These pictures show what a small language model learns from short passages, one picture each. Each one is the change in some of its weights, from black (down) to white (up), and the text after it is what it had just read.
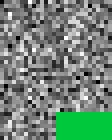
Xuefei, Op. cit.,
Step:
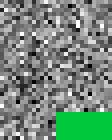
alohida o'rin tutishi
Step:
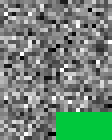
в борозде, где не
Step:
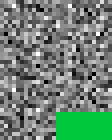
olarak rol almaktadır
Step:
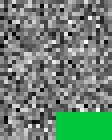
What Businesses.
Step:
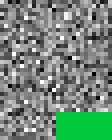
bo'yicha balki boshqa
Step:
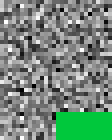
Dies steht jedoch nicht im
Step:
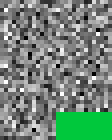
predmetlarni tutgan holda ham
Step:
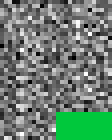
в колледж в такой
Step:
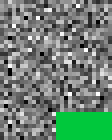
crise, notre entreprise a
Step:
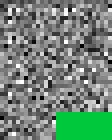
y el poder político. Esta noción
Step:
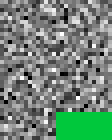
mas muitas vezes a formação
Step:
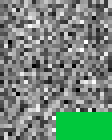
diffuse idiopathic
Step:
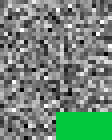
do sujeito proprietário a
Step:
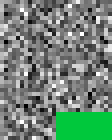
ekstraksiya ustuniga
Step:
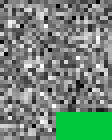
as figuras típicas, de
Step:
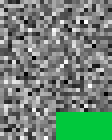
“chaval” ayrim sharq
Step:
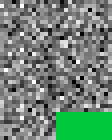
по данным (Росстат,
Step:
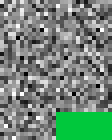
az autóhasználat
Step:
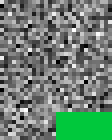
*Onam shu yerda,
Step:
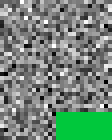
и маршрутизаторах.
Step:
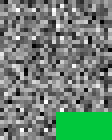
material, isto é, faz ver
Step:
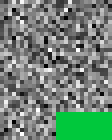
en consideración los estudios que
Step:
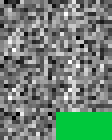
A., THALOUARN,
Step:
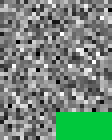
vier potentieel interessante
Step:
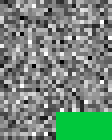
нового стиля происходила
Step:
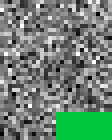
cita Marx, 2004, sobre o
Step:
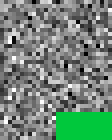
para el estudio regional.
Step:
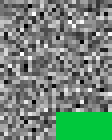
students to household
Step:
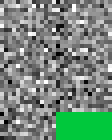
для гри або окремі
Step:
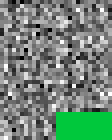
wordt in de laatste jaren
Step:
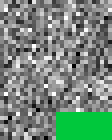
klasterlarning rivojlanishida ba'zi
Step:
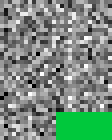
до саморегуляції);
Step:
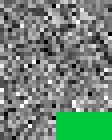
Londres-Nueva York,
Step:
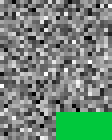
zamonaviy talablar asosida
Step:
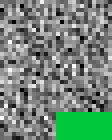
Enkel von Paul Oehme und
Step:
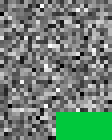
de mettre en œuvre
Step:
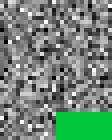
Hepatites Virais.
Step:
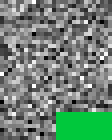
проблем, зокрема
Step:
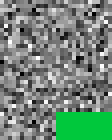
de uma massa conhecida (1
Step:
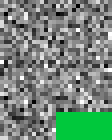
Mesten, Turkiya parlamenti
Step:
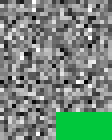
जयपुर और
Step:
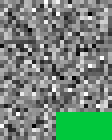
topshiriqlar tizimi
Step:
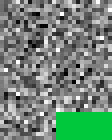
bundan sonra adın Hoca
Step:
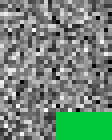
karena mahasiswa
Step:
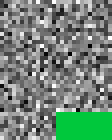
duc la slăbirea
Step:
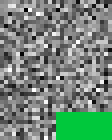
Holschneider A., Hutson
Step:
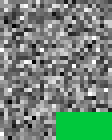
ustiga suv quyib, uni
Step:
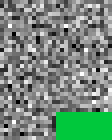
entende a contabilidade como uma
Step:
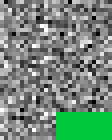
parola universalmente umana –
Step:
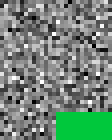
rol o'ynaydi. Bu
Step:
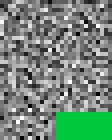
que las relaciones sociales son un punto
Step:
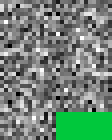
durch Hitze aufgrund des
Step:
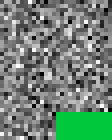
п. Это полезно,
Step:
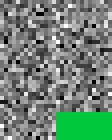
ҳудудида, туман
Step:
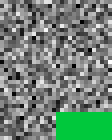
рыночные ниши [30].
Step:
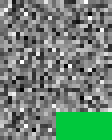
noto'g'ri kasr
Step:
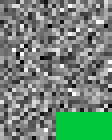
foydalanish lozim. Keyin
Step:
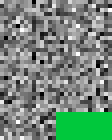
ve veri temizleme işlemleri
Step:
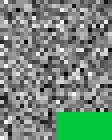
diline ait etimolojik
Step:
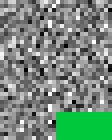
educației emoționale
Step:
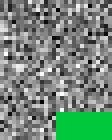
bo'lmadi sog', ey
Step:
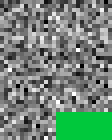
de CEA y que al igual
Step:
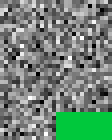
The importance of palliative
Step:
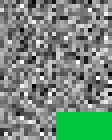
سنجش تاب آوری
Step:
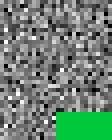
ambientales por la gente normal
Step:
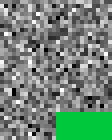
самостоятельно, но и
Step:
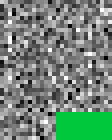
marco para la redacción de
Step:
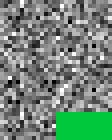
haqli, shuning uchun ularni
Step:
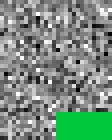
parte esencial de la cartera de
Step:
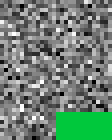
т.ч. машиностроительной
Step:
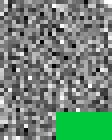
que confirmaram a participação
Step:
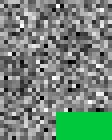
seu curso de graduação
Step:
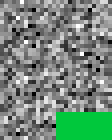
zotni kelgusida samarali
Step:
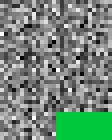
о природе и причинах
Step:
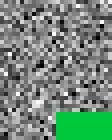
dans les prairies exposées et
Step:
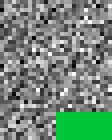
дозволяла б реальному
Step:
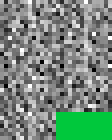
по поводу правового
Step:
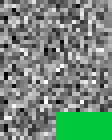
“Ички ишлар органлари
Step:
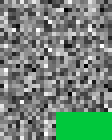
aplicación de insecticidas es
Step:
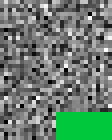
göre insan yaşamının
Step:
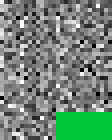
kolxozǵa berip,
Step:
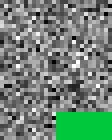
AI, Shusterman TI,
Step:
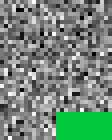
eram empresas fornecedoras
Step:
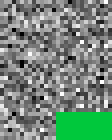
o‘z ulg‘ayayotgan
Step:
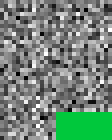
del estado Lara adscritas a
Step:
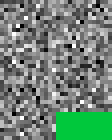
ердаги канал канавка
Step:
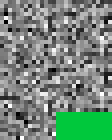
I denne analyse er de
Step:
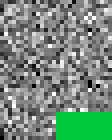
una bolsa para las siguientes 24
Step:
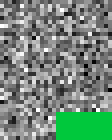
1. *Улучшение качества
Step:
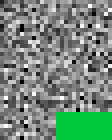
орадан бир йил
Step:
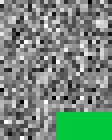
Uglevodlar o‘simlik
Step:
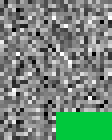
касаллигида нисбатан
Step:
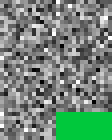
jiraq ortalıq
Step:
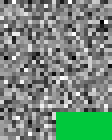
com uma boa incidência solar e
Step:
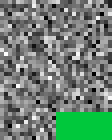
esta orientación integral y
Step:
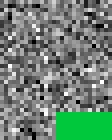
palavra “lançado” em
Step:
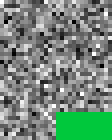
taʼkidlaganlar. Bular
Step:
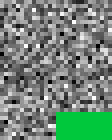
in treatment strategies
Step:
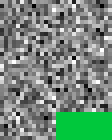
оширишда замонавий
